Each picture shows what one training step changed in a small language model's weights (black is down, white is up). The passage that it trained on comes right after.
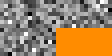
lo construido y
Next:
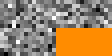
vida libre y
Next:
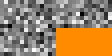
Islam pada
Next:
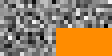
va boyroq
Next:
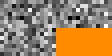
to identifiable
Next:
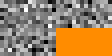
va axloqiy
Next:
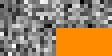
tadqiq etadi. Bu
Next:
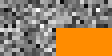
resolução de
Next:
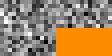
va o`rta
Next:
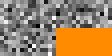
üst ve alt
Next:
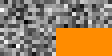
treinamento por
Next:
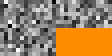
estão somente
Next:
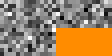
competente de
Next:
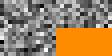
loyihaviy yondashuv
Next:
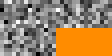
words are used
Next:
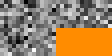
mediante un análisis de
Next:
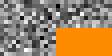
zdravia v
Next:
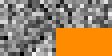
London and New
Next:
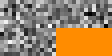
importantes avanços
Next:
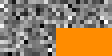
ўз ижодида
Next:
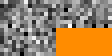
ze tot een
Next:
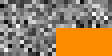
gelişme planı
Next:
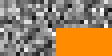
do Programa de
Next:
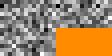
in riferimento
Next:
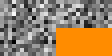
livro, do
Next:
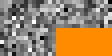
the eastern
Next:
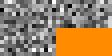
- fikrni
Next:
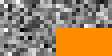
venit și fac
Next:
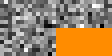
als etwas
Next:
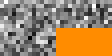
de avanço
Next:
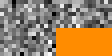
Accessed on
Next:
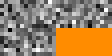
of Seismological
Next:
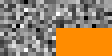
imkoniyatlari 190
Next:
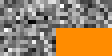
yangi ko'z
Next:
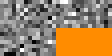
ключ к
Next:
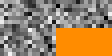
la economía
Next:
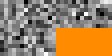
и новые
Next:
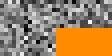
зал использовался
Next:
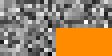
Programa de
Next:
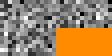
Berikut adalah
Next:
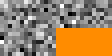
PTH con
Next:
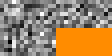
base para a
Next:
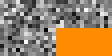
es bei der
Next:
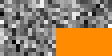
только применительно
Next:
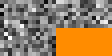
manifestado en
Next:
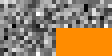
e que está em
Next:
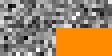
erkinligini oshirish
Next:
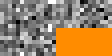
в сравнении
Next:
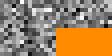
más intensamente
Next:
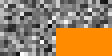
bir qator
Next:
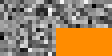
a média de
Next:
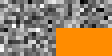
в процессе
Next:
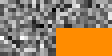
model va bosqichlarni
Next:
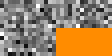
у культурі
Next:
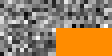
LARNING I
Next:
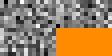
insoniyat tarixida
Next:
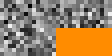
folklore and
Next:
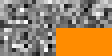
de notre
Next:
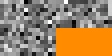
ль я
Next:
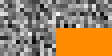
iqtisodiyot sohalarida
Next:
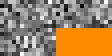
of formation of
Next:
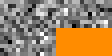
de sumo
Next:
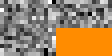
leverage the
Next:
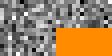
та слабких
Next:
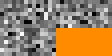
empatia e
